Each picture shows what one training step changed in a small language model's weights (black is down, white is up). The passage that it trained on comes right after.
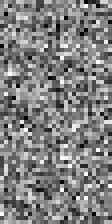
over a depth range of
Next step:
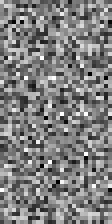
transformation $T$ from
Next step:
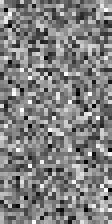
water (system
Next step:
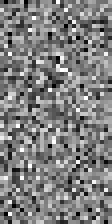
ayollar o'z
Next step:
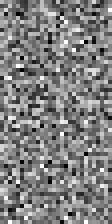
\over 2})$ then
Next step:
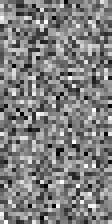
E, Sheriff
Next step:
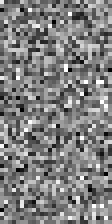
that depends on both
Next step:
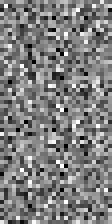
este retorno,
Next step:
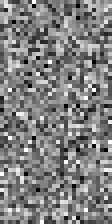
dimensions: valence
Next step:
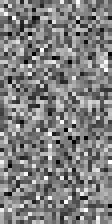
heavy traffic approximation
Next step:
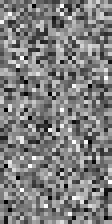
contrast, instances
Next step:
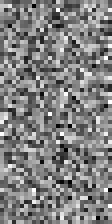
traffic management performance. While
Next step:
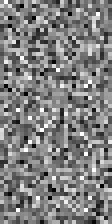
z; option
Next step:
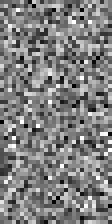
In connection with the special
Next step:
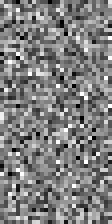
sistema en estudio,
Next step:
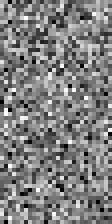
learning problems, which
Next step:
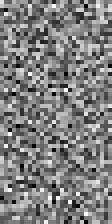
some } \alpha
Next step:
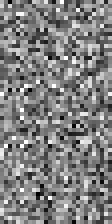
who will recommend you or
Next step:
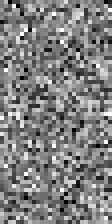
the following statistical tools:
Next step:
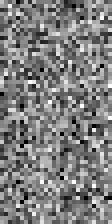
found to be more active
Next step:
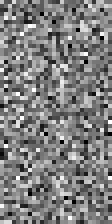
to a bounded linear operator
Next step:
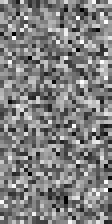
is an era of knowledge
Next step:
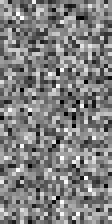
experiment focused on
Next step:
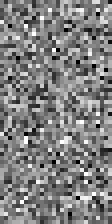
close enough to the mean
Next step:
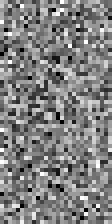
bir navning
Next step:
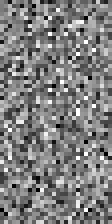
o‘zak chiqarish
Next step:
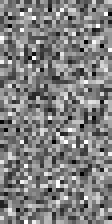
has been examined and
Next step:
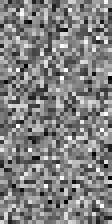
angle $\angle B$,
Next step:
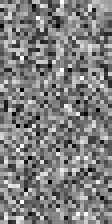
ijod maktabi
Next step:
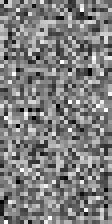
$U$, is said
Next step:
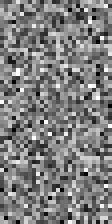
on sweet
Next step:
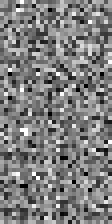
Attitude China Education
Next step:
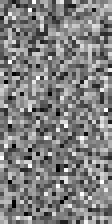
measured wind is approximately invariant
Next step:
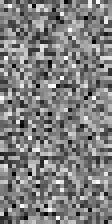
identidade na
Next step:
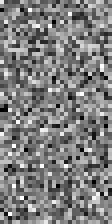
that either $c$
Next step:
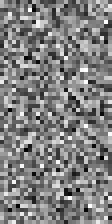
technical. One can find
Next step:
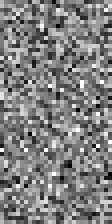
foydalanish orqali ekologik
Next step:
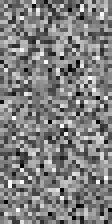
case the 197 car
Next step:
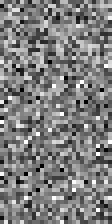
at least one choice of
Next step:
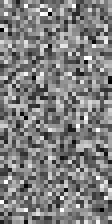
projections of the
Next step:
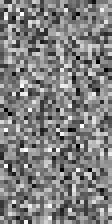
are disjoint, and if
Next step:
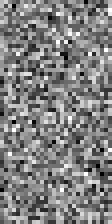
Making Effective Management
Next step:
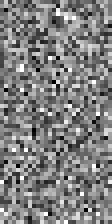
sabab Siyosiy
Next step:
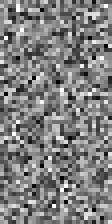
sense. \medskip In
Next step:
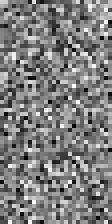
approach to thermal expansion simulation
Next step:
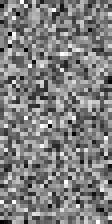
effects of the war,
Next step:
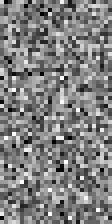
of rank one. For
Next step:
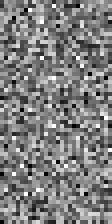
elliptic curve $E$
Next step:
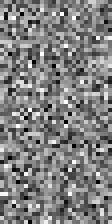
definitions are given by
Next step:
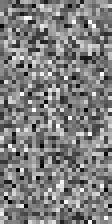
Hodge structures for
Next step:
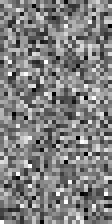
salud pública –en
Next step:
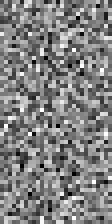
case 3. Finally,
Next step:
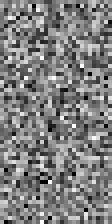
object $X$ of
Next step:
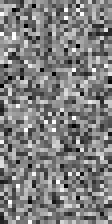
following inequalities for all
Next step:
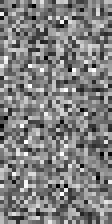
Using the estimation error
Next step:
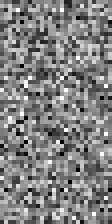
associated with these systems that
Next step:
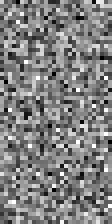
etc. Introduction:
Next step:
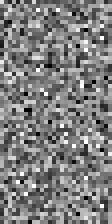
will drive the
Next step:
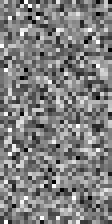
the Weibull's
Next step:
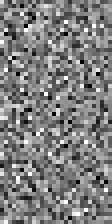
dados a produção
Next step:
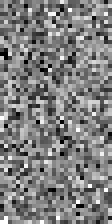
of the form $%
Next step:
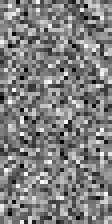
locally the product of
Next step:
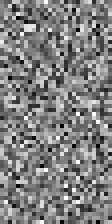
students who took the
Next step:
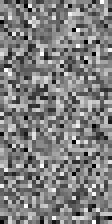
a Y^+ between 5
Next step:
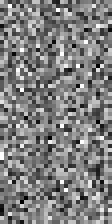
cannot expect the invariant measures
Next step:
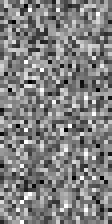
projects to each factor of
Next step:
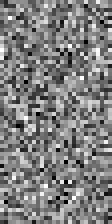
de Brasil nada más
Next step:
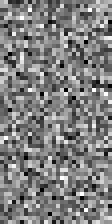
tool. It is
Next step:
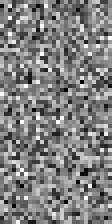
da doença
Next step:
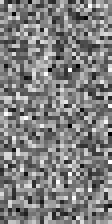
as uniformization problems for
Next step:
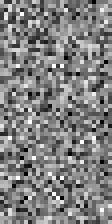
are associated with late
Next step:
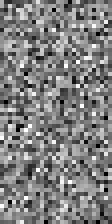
help users who have small
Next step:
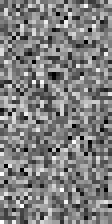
ras, dan
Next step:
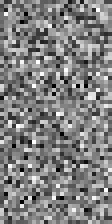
the method {\it
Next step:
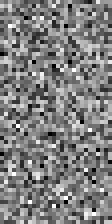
element $e\in
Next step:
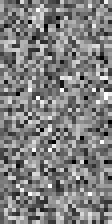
powers. The classical
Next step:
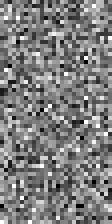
and $V$ a
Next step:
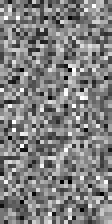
and Figure 10 shows the
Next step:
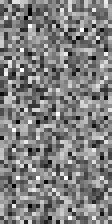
are likely to integrate
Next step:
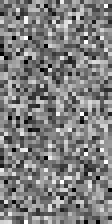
of the Zinc coating
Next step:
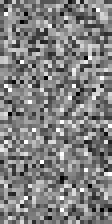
the conducive environment for
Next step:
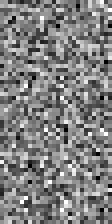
domain rather than the boundary
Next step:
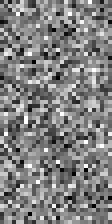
fractional boundary problem
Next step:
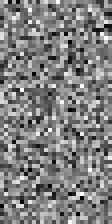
not satisfied.There is
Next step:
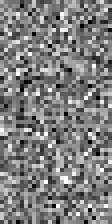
E3S Web
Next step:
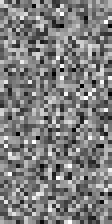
compreensão prática
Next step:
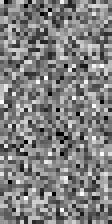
of the gradient is defined
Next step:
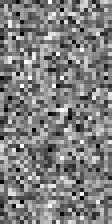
not be audited
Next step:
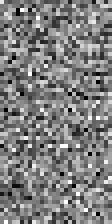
e as relações de
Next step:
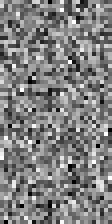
bear any responsibility
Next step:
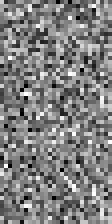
one, and their
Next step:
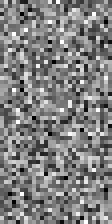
The final sample sizes
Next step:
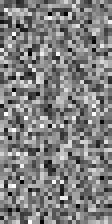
weights are strictly functions of
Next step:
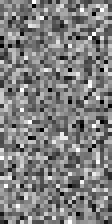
website and
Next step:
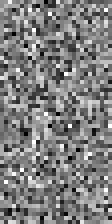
factorization step,
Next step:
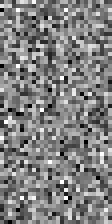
$$ Then the set
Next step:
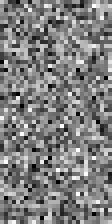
examines the effect of
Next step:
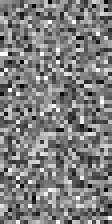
$ C $ be represented
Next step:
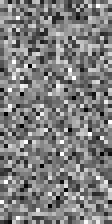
in terms of the exponential
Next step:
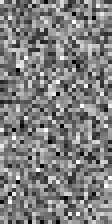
an implicit Euler
